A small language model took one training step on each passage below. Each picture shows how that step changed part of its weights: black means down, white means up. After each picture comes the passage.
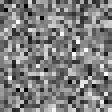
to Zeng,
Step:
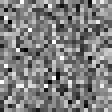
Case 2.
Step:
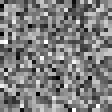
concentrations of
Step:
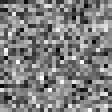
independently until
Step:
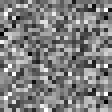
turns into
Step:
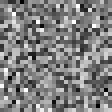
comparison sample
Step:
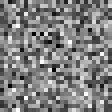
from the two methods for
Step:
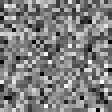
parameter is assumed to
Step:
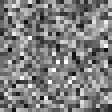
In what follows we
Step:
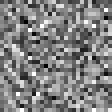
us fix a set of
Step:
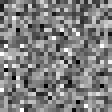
velocity field between
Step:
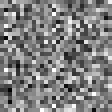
nm Au
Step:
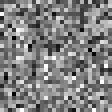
energy is a natural
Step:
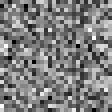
into a nonlinear
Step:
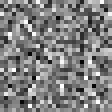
TCP throughput
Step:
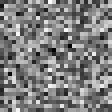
second scenario
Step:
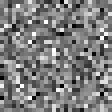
with applicators
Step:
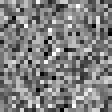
The unital
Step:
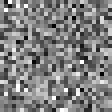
discovery the
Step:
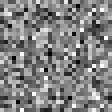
are the functions with the
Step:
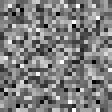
they will suffer
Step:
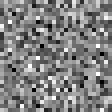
procedure, a
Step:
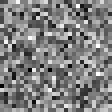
this basis along
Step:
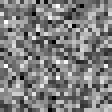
depend on the chart
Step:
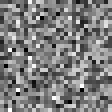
while at energies
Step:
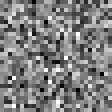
resonance gas
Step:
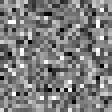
be bounded, which
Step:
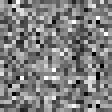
called a {\em
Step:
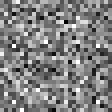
collect the terms
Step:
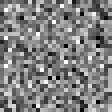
\] provided the
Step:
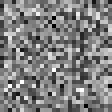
Now we have to
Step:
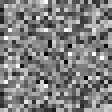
the spiking
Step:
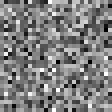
unique HEX
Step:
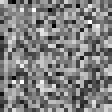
for the vertical
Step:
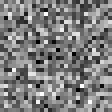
transitions among
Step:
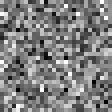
wavelength of
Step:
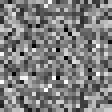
modeling with the
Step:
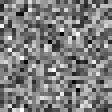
time direction than the
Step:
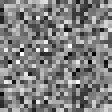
the shocks
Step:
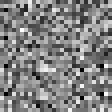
which is not a
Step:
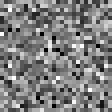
was analyzed
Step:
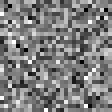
rounds of
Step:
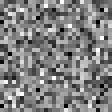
be realized as the
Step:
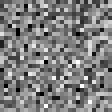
transition region.
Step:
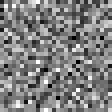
$b$ and
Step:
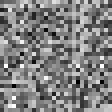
is organized
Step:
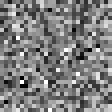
of perturbative
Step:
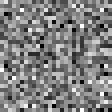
particularly amenable
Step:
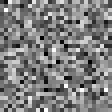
in flashing
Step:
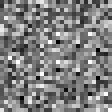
regular that their
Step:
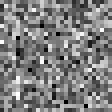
many iterations of
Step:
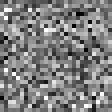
q^{d p
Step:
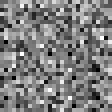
is the component of
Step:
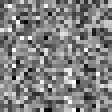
Journal of
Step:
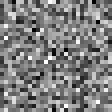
We propagate
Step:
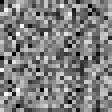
elements into the sets
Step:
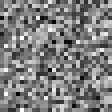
The above conditions are
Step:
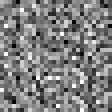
\bb \cc
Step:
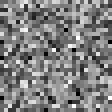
is continuous.
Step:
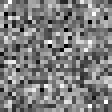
birth spin
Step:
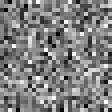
that makes a
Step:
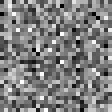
\] We approximate
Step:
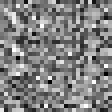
us begin with the
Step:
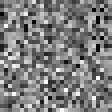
recover from
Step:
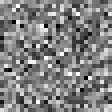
the median of
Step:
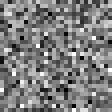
are solutions. For
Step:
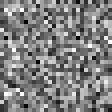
there are many optical
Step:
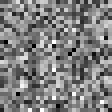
it is an inner
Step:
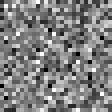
$c$ by
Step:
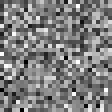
different states as well as
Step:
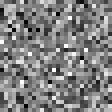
at the end of
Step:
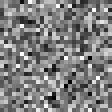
algebra if and only if
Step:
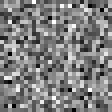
discretizing the
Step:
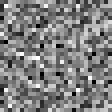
case of only one group
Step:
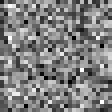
and there is no
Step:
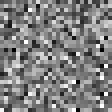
defined by all their
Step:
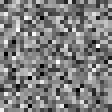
extract these
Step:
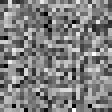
away from
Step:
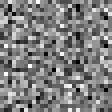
momentum $\pt
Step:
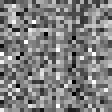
or more regions
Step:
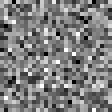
slender by
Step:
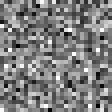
cost as compared
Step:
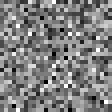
gain of the
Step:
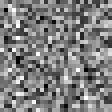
Institute of
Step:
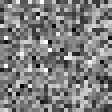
our main combinatorial
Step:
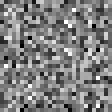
as they introduce
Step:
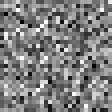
$ is the increment
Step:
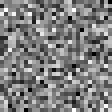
for a list
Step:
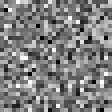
One is to form
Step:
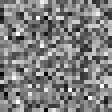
the data). We
